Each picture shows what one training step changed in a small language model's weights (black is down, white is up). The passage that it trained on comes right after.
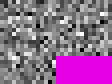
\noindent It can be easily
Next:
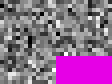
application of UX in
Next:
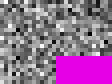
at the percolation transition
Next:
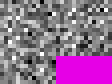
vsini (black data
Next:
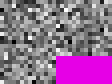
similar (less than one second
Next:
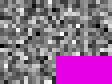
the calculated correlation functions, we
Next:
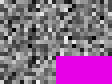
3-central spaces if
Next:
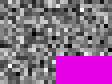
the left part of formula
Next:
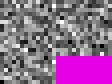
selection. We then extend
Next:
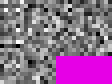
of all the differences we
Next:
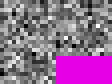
energy according to different conditions using
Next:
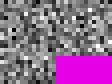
show how interactions between
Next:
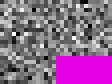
strictly increasing. By
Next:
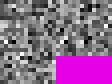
in the geometry of the
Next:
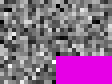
of mass $M$ and
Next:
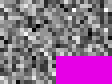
the 'results'
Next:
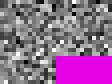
Quadcopter problem.
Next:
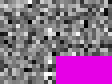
of T.V ads
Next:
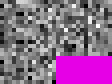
gSNRs of
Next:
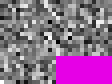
of the slabs are
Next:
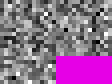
$\left( O_{\varepsilon
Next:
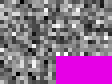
techniques on marketing
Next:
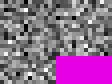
case we may choose an
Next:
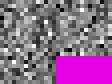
and $\alpha$ is a
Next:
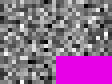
and a slight abuse
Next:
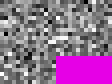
while the presence of
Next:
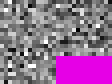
rate that is governed by
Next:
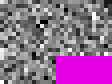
foundations critiquing
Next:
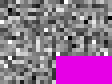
This shows that one of the
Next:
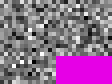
the long-wave expansion
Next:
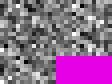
characters of degree at most
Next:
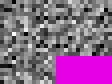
$1$ then by
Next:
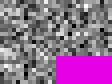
subtracting the
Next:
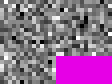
histologic picture
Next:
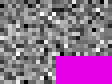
mapping class group is to show
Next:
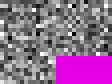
arbitrary zeta functions over finite
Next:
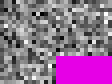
FDM halo population
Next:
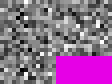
upgrade. - The
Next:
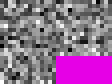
to obtain a set of
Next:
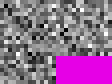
disease, resulting in
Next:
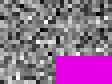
drawn from a convex
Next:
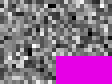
the attributes
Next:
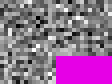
rays (Fig.
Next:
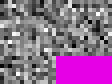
at one node where $i
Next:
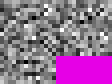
2}\right| \cdot
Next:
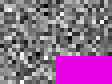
parallel world.
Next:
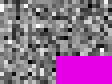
the $k$-th
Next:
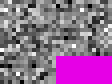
Assume that $U$
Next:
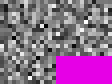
author truncation
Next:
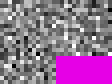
enabling them to
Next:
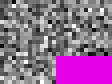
are expressed in terms of
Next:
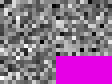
We mitigated this
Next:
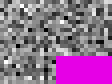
credit card
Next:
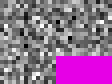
to our encoding
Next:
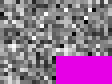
affected when AGN
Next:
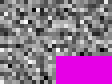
dominant sector. Here we
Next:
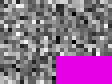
colours to them based
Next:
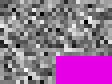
AD patients, where
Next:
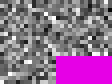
the target application functions. On
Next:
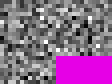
basis of functions and express
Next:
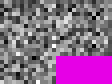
IRAS point sources
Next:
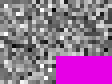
wash benzene was
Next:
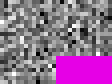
Abstract Drug
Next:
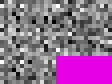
continually checked to determine
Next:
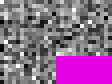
though themselves
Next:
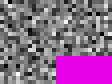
Can be in operation
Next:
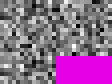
the reduced model with the
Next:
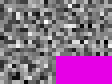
terms of Meijer
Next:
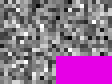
particles are precisely chosen
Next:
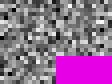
focus only on circular
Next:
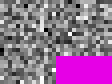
du$, $\btheta =
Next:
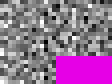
mobile learning challenges
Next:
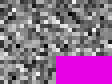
phone functions to the other
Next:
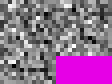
ecological imprint
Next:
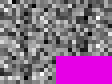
expect that this work will
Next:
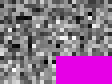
methods of scanning the
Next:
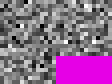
where \begin{equation}
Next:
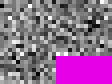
Scheduled area and
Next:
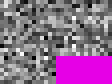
every metric, subject and
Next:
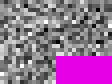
music and art
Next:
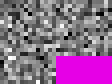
a CNN model with a
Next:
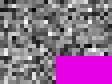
for $x \in
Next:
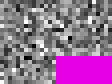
to the semicircle
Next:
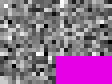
in-person, to
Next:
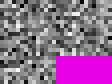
is compact, we can conclude
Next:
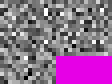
can be discarded.
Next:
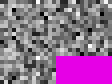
samples subjected to the
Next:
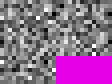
superpose (or once
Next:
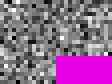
of the results} The complete
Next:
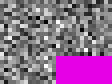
linearity of expectation
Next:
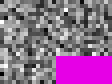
based on the response of
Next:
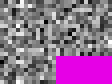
contextual performance in relation to
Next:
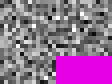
week it been the
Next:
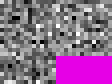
hardware diagram of
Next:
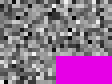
decided to add
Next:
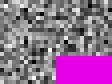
the standards of the
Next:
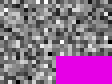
not lacking the necessary
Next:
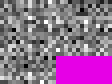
RLO \& CE
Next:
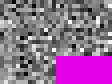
monitoring errors for
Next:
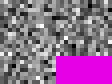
the possibility of shared
